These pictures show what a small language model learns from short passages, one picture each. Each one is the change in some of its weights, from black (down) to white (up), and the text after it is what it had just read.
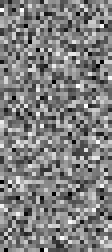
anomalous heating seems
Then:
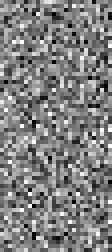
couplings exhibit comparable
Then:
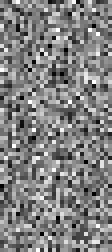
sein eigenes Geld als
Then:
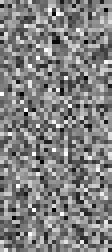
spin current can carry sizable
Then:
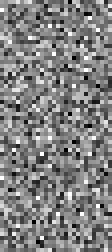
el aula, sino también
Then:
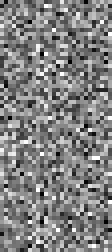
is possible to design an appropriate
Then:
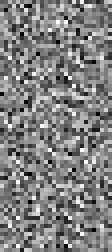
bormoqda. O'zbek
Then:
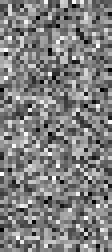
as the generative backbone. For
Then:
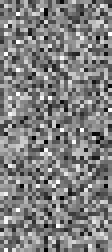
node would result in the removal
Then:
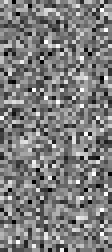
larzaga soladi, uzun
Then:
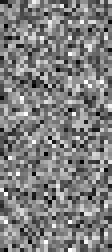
que la blockchain soit de
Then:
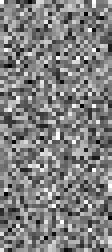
average MI of qubit
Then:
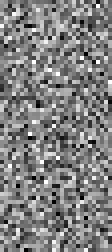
L., Iglesia E. *J.
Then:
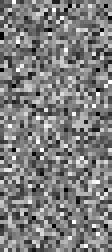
for more detailed description.\\
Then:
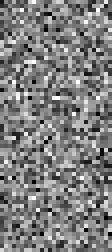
concluding section contains a
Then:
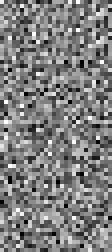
proof of the radiation estimate, we
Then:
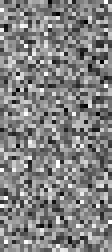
trabalho, e identificar a
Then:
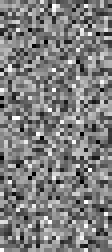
specified. Metrics and
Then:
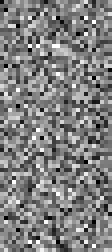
docentes en la investigación
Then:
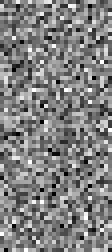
de proibição do retrocesso,
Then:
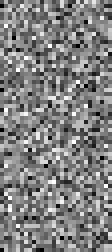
estratégicos. En su
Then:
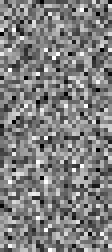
a love of wisdom and a field
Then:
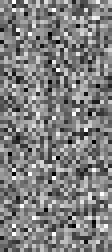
غزة، رسالة
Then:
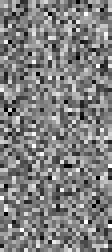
Ya’ni, detektiv
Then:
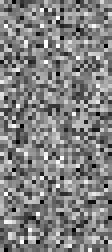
and WMAP temperatures
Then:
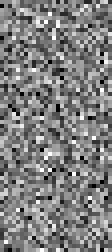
easy to calculate for (12)
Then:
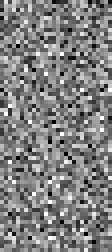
гг. [5] Место в
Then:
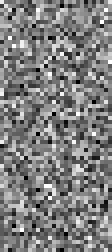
$^{92}$Mo in different
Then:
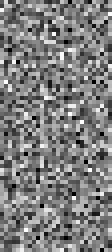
análises empíricas,
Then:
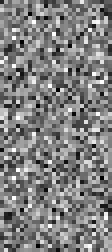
ilajlarınń biri
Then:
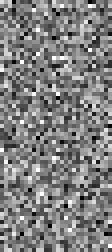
билан солиштириш
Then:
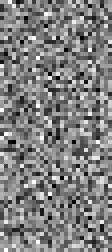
Usability Scale (SUS),
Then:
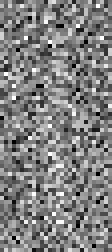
the process using $x_{wm_f}$,
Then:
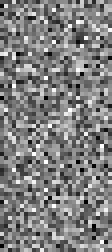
achieved experimentally either by
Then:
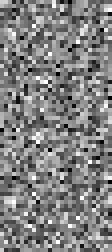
шебер жеткерип
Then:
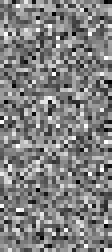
in {\tt sPHENO}, differ in
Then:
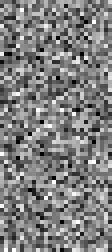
to leverage the extracted acoustic
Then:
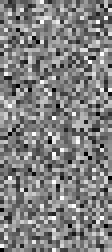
do Sul. [Acesso em: 15
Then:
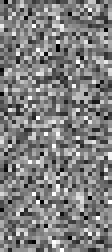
color, and body language
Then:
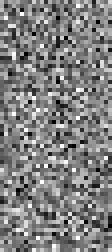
of either cirquent,
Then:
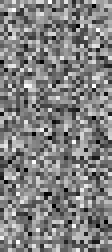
bir holat shundaki, u
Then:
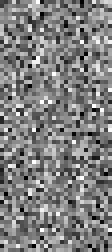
orbits. In this case the free
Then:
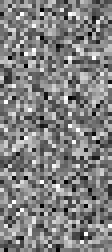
bo‘yoqli o‘simliklar
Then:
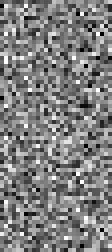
study are publicly available on
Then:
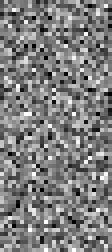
recently introduced methodologies to
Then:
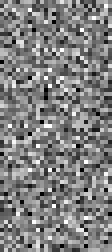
to correspond to those observed for many hot
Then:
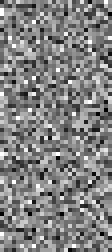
siento más confiada en
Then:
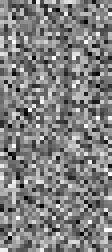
this is that the absolute energy scale
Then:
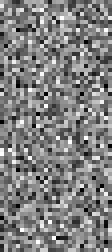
al. 1996). This is equivalent
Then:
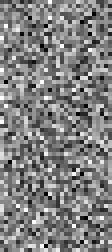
Trung tâm Nghiên
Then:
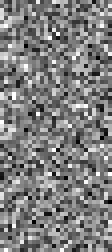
between strands is the dynamical order parameter in
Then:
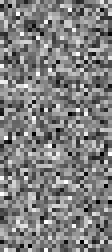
sufficient energy is transferred to the
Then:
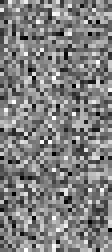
legal para que em caso de
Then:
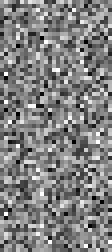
S. B. Gonçalves¹,
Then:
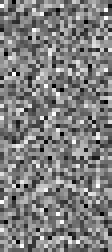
industriel, soit, ne
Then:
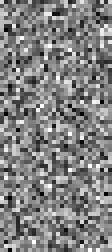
AR~9958 was included
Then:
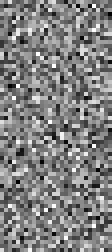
o'yinlar mustaqil
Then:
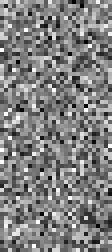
jahe dengan teknik
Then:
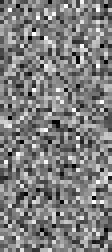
deformation due to $\ttb$. Retaining
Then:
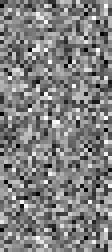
as to the nature of the experimental
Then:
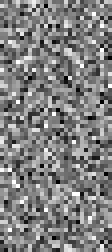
berilgan yerlardan
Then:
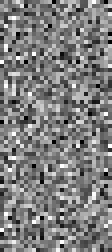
аналізу явищ
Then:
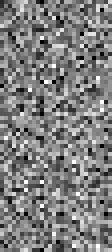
covariant phase space formalism.
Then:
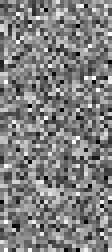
sign below $T \approx 120$
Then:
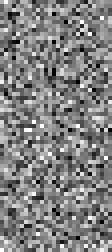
the Italian INFN adn
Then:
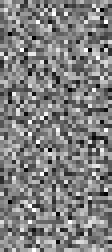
și comparațiile în a
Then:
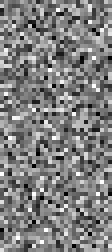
vector of the whole dataset.
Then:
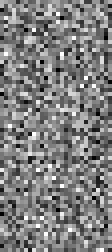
or valence band edges. Hence,
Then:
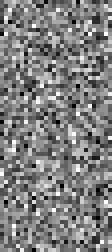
и чувством. В
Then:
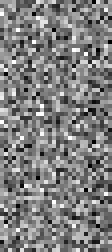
«eng nozik nuqtasi»
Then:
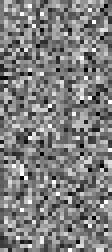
the existence of trace anomaly
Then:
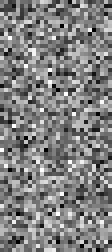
The largest USMR among our
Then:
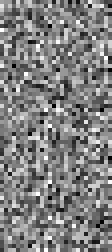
forma, a evolução do
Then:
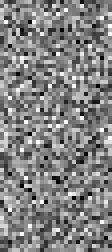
far from being trivial for both
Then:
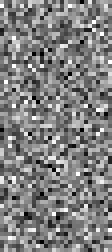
quantum dynamics is clear. }
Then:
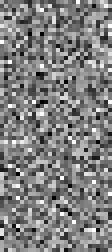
form of these periodic \lq
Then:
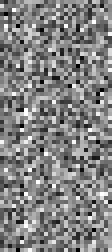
tizimlariga ta'sir
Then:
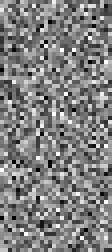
of employees of investigative
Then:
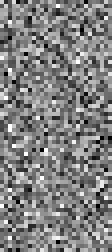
gaussian random field. The
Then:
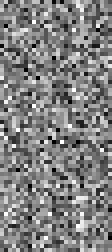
los pacientes, y han
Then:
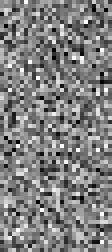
riga, avendo scordato di
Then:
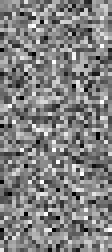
value --- as calculated over the
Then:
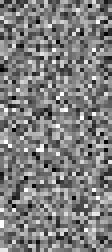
Eneolithic and Bronze
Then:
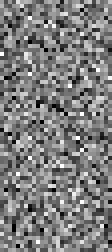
comandantes la toma de
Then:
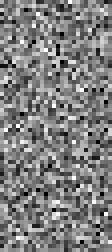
define a critical star-formation rate
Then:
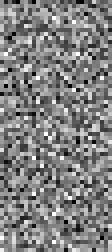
\SCETb operators is
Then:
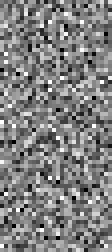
\emph{T} is convex,
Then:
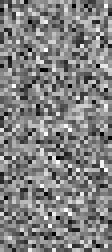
to check from the definition of the
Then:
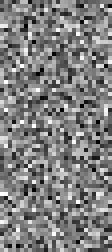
couplings and dimers with higher
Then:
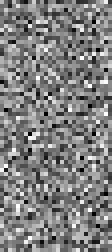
(top row), prediction
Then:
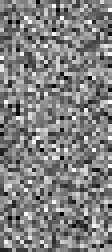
figuur 1). Figuur 1.
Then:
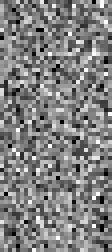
\hat n_{i\uparrow}
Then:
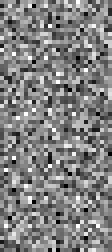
línea y será una de las
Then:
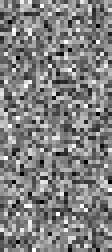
viáveis. Assim, o
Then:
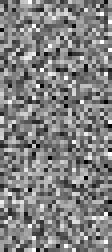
liquid-solid transition.
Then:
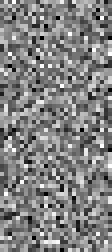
ИР, при гиноидном
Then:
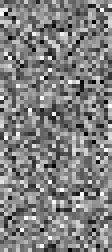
dan mempertimbangkan suatu
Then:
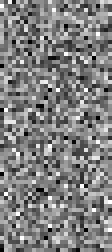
\{i\}$ therefore denotes all
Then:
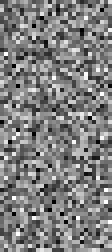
Entrepreneurs and Informal
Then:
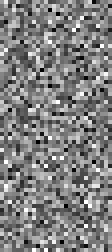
Sun, with disk phase 0.48
